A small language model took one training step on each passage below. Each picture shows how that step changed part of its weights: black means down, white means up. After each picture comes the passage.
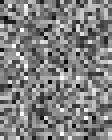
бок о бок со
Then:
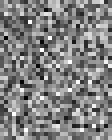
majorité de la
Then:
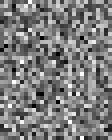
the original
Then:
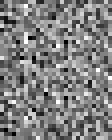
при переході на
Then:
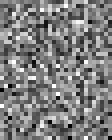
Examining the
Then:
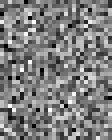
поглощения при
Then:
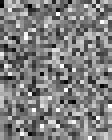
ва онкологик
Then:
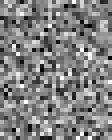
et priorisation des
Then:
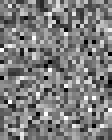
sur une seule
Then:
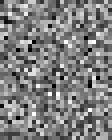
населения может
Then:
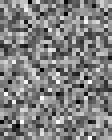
ritorno che
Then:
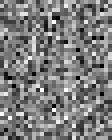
à internet em
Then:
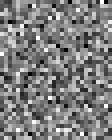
ilgari suradi.
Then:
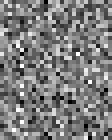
se ha generado
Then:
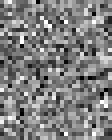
initiative has
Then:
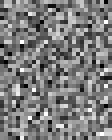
passou a se
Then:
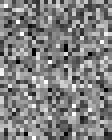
Su carrera se
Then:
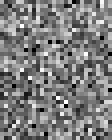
ega namunaviy
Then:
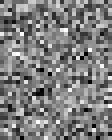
die Website)
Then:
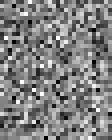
: Persentase
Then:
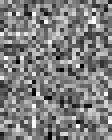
para su presentación y
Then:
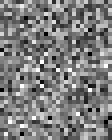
techniques de
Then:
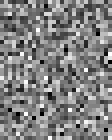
configura a
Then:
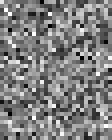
aktörer som
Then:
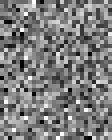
در محیط
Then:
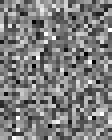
sem ismerte fel
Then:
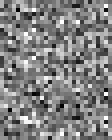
и проблем,
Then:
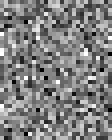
talab qiladi.
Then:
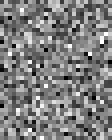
habilidades como
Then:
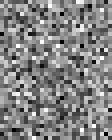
of Language &
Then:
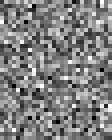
edad entre 12 y
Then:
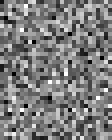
показали, что
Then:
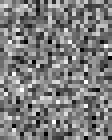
A framework
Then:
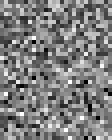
mostram as
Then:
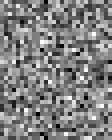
se vor comporta
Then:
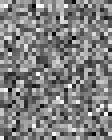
loss, civil
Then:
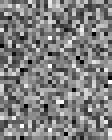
causas” y
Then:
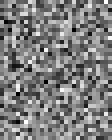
une grande importance
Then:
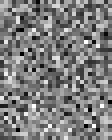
Muzica cultă
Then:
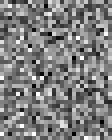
context for the
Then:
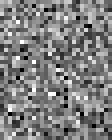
de responder a
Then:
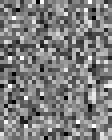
asertividad que el
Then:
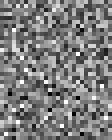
el caso de la
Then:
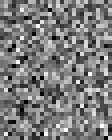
be: Output
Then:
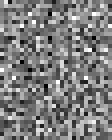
permettent de
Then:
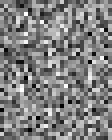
avvalorare le
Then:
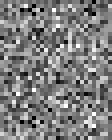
iniziato a
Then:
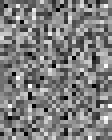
Fonte: Anna
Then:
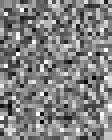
kasalliklari va
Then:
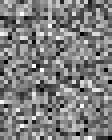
et de motifs
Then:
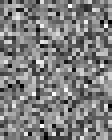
em relação às
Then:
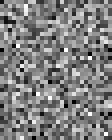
керак. -
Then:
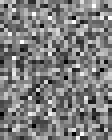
de la ville
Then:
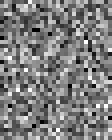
the black
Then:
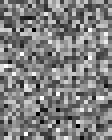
liberdade é
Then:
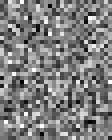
invloed in
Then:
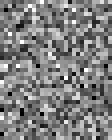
de Derechos
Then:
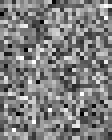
tenu de cette
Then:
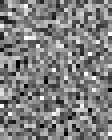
в немецком
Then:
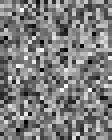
Pedagogia, na
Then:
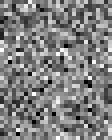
the ability to be
